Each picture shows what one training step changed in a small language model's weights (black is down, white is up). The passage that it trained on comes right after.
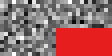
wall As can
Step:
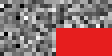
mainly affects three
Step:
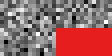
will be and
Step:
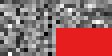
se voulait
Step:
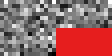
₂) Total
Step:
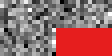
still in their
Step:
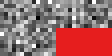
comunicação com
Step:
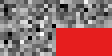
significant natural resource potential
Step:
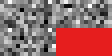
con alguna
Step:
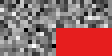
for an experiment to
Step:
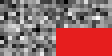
the activities appropriate to
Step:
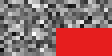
da quadra
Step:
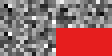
kuchaytirish orqali
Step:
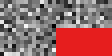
the surface defects
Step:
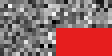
%) as is
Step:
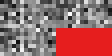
the mathematics
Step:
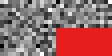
couronnes dans
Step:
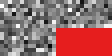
niveles de
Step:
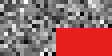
are widely known
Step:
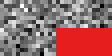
data can be
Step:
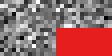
fato de que
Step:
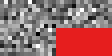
case examples and
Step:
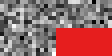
is a good
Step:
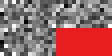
cables or
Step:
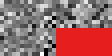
responses also revealed some
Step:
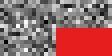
conclusiones de
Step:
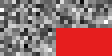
and process of
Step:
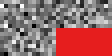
of static
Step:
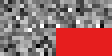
practiced modern
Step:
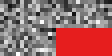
in the addition of
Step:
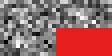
link parameters,
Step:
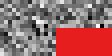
régulation et
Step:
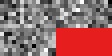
the traditional fuel would
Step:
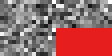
Medical University,
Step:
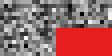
engagement of secondary school
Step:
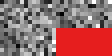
of higher education,
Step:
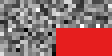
over conventional
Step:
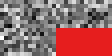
ordenamento no
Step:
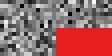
exigidos no
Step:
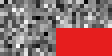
та R.
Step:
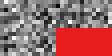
multiple health reproductive
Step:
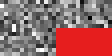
dry matter was
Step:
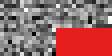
time constant.
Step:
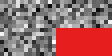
Dado que estas
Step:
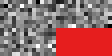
2 grams
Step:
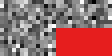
invest heavily
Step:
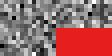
que requerem
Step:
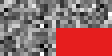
growth, but their
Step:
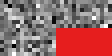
with severe
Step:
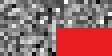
refine intervention
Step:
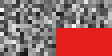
and train
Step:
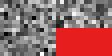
via basic-level
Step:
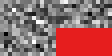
ans et la maintenance
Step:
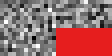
third Calponin
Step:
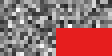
piece of
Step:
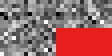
Zhou et
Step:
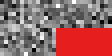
the highest human rights
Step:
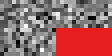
such moderate relationship
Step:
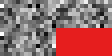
behavioural uncertainty.
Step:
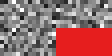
(bright surface
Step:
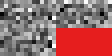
chegaralar va
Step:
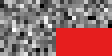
%. As a
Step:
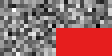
los estados de
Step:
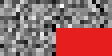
built on
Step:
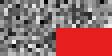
it tishlab
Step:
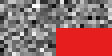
da pessoa
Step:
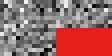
This present study
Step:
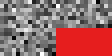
created from these
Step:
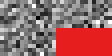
adaptation and
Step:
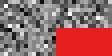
to the West
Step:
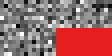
The Taxation
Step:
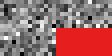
significant role in improving
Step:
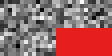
still on to
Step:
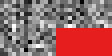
z nich to
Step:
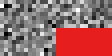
can help decrease
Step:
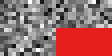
findings, the science
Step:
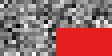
possibility that the
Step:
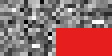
se leen al
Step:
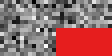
5 represents the
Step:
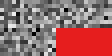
and study. the
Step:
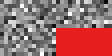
data of international
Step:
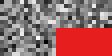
ceremony of
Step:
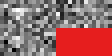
width 5,
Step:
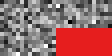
of the acid calculated
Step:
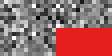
técnicas de
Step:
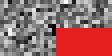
screening test
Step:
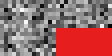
shown that Systemic
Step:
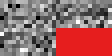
motivação decorre
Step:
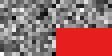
synthesis of
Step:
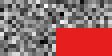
distinción entre
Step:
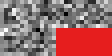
integratsiya asosida
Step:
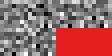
una educación
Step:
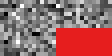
its strengths,
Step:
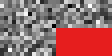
da administração.
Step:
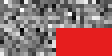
However, the effectiveness
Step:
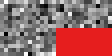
sifatida yuqori
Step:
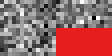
behavior can acquire
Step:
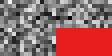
mathematical concepts
